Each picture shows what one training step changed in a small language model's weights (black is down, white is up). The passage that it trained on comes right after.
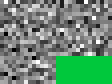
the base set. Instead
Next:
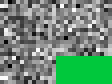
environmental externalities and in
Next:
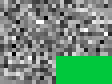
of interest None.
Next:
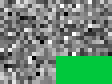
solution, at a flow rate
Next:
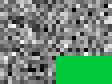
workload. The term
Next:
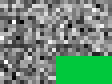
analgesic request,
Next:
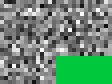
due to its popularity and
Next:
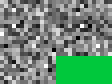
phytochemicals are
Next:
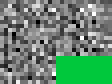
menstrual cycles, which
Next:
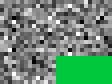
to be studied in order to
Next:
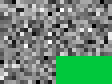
INTRODUCTION Carbon Fiber
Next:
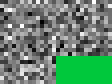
were divided ⁹ A.
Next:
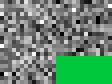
good technique to use with students
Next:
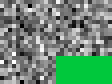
demography and globalisation are
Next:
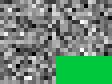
risk assessment is the industry de
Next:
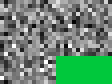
table also showed that the calculated
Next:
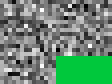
Distribution of transverse normal
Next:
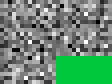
signal to the GSM module
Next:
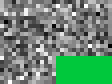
registered values, another chain
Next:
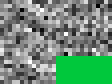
data, frequently referred to as
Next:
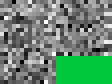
analysis by GC and
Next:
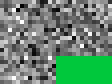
O) ₂] Green
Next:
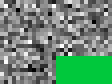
Availability Statement: The
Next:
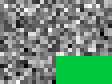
attack pattern classes**. Furthermore,
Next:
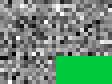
process governed by factors beyond
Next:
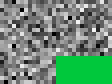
just resource management. It is
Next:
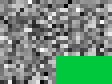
proposed method for systematic analysis of
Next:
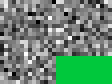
The test results are shown in
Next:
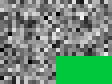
obtained through an optimization function
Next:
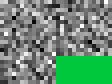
is shown in Figure 6.
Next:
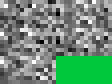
Parallel Analysis. Two factors
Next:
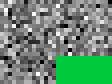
for some cultivars. But
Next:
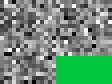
in the ideal mixtures,
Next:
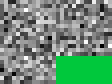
of risk factors were associated
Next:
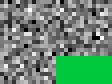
these frequency-independent random
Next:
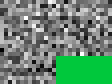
several sub problems such as
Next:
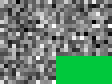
and there are no barriers to
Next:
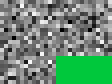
is needed. Therefore, future
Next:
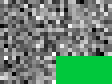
P and A_i s
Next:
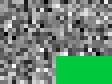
formed with a characteristic height profile
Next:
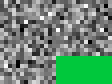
the triplet state
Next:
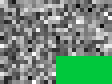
Service Operator.
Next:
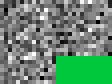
how the D.C.
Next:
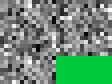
note that the performance of the
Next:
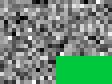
group 46 to 55 years
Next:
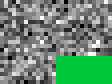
the peripheral tissue and an
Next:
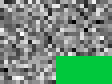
strength is one of the key
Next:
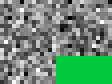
for multivariate
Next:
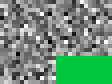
Ramya; Research guidance,
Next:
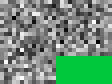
is in the process of being
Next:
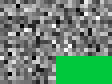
other functional nodes, as well
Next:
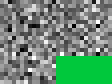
provide improved discrimination among
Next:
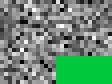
Authors read and approved
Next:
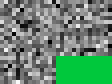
and auralized versions
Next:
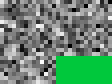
potassium and ammonium
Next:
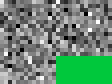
Malaysia, -
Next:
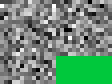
modelling studies have been carried out
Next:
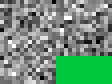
throughout the world. The key
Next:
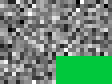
ultimate resistance of poor
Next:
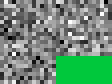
injected into the blood of
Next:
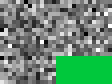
Gangal R,
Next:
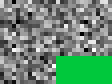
7. THD of neutral
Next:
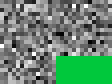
People who have to
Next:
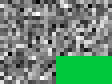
me in getting started.
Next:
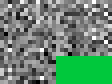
were compiled with great care
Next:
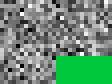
markets [27]. As shown
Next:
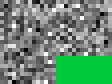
all aligned graphs from different
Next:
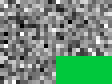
primary phase. The carbon levels
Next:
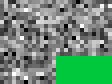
of the reaction (as
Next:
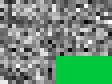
brain works. Neural networks
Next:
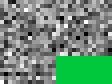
of industrial enterprises has a
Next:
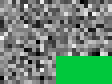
chief Khadim
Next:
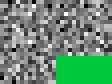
energy source. Therefore, an
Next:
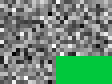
Geography at the University of
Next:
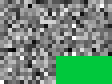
positive relationships between social media
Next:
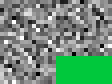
to vertical challenges, and demand
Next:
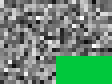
For each species, 100 g
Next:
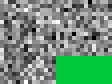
of crime, often
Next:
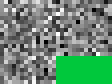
was selected after several experimental
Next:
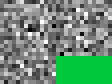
emerging risks. Consequently, the
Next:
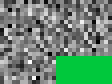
bonding at the fracture
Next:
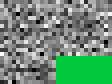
by The Lancet Commission
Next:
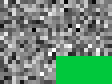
the successful integration of satellite
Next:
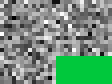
for complex applications where traditional
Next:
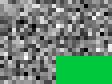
Intrusion Detection and
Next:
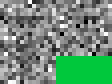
propellers' performance was
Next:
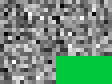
or deformation of the
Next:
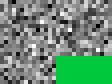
be researched and presented to
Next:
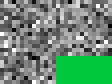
in their investment structure. In
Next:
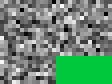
a female can easily detect any
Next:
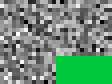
In conclusion, systemic reforms and
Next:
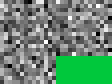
\dots, k$; p
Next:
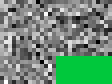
following the protracted public
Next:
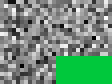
regulator) scheme. It
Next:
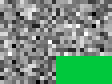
tools provide structured approaches to policy
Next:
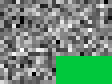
over time can be taken into
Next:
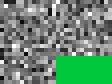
consumption compared to the conventional
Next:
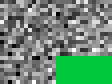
influence of atmospheric variations
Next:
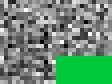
of tested microorganisms. The
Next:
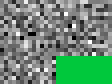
on a calibrated
